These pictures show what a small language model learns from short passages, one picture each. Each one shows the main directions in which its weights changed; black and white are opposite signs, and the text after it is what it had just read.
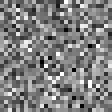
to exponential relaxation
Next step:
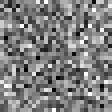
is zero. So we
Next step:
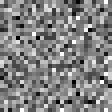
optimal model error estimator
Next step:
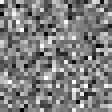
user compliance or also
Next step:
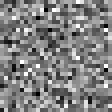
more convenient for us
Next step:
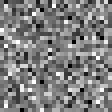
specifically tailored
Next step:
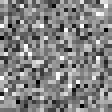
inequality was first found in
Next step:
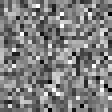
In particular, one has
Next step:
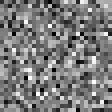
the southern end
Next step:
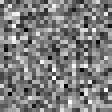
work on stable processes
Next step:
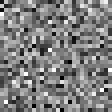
with containers, and
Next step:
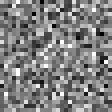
Are the conclusions
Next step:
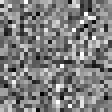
of education is under
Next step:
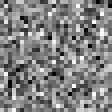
have that $AB =
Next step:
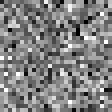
at finite strains.
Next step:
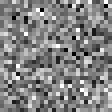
many years constant efforts are
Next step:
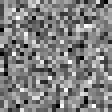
There is a possibility of
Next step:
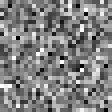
is fair in the sense
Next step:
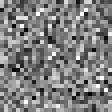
terms of this type of
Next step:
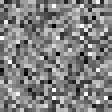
to estimate scientist
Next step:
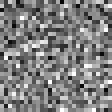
that by purity
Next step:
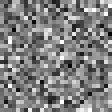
at the 11th
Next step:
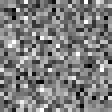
scientific papers that
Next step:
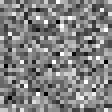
The Kevlar
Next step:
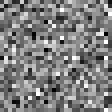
University, Settat,
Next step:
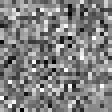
indicator is sufficient to assess
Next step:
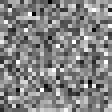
be an interesting study when
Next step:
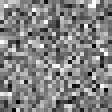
a y}dy.
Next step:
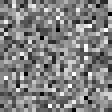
Then, $\xi$
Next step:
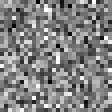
texts. In
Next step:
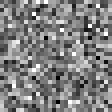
almost surely.
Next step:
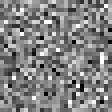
metabolites such as
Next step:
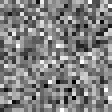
Finally, the transfer time
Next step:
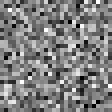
of $75 \times
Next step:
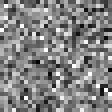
10ha, Max
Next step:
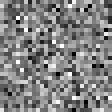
pilots map back to
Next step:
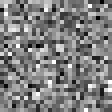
Fish The female
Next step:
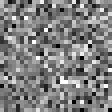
F(\phi )\in
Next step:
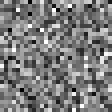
Brownian motion,
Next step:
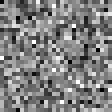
plates. The complex
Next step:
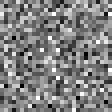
two types, shown on
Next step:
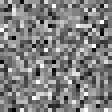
of bytes String
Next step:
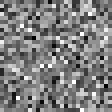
with interaction of range
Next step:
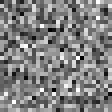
that may occur are
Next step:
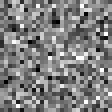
almost entirely of
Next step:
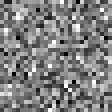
there are dimension restrictions
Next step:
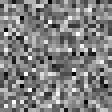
$X$ est
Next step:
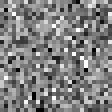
considered in postpartum
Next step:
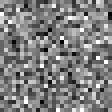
feelings and to assess
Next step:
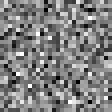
of asymptomatic individuals:
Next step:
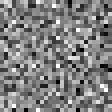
and integrated pest management
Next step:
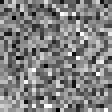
are scalars and the
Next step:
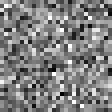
finite, or is the
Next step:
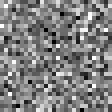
Via G. La
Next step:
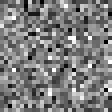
superimposing a blue
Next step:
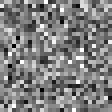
as above, for some
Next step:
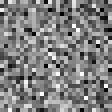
inoculated with 1
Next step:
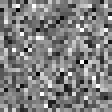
The monoid $\langle
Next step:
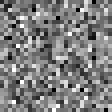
classification of 3D
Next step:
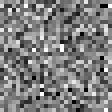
without a positive family
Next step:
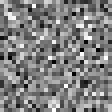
sample of 2016 total quantitative
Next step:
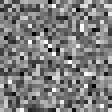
section, we assume that
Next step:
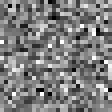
fire in a
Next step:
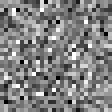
applications. The key features
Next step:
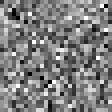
musical offerings mainly
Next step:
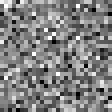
from the Valley
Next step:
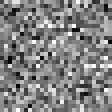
1. Characterisation
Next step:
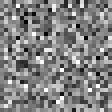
weight $|{\bf
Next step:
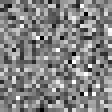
of the alignment
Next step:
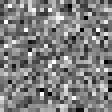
relies on a
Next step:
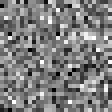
be defined as follows:
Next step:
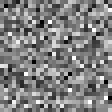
notes, and
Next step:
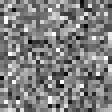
on the scaling parameter,
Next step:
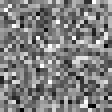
case of passing from
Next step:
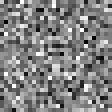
$\Pi$ in certain
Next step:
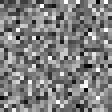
response scale from 1
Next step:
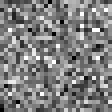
data. Ionic
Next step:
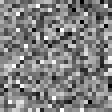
second period, the share
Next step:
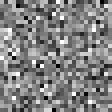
National Coordinator WP
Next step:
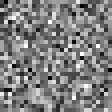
to simultaneously satisfy all
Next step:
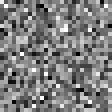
Total enrolments
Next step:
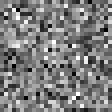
they involve lay people in
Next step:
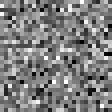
quality as determined by
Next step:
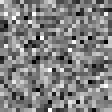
our method is more conceptual
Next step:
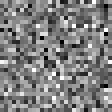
moisture content
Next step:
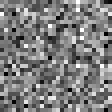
marginalized people and
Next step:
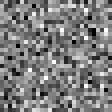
Az ring),
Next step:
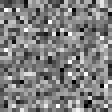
waters. In
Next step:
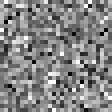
have close contacts with
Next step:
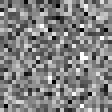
in the period from 2016
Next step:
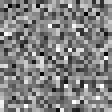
and tetrad
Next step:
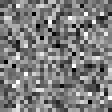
in this exact form
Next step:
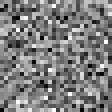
again, we have that
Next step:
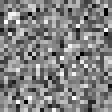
beyond the boundaries of local
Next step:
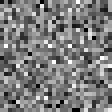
thermal effects. The
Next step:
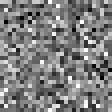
use of a descent
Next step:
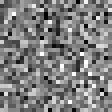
in habitat
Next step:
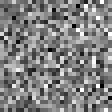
are now in the setting
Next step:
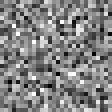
\times \mb
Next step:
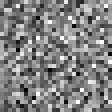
leads to the left ideal
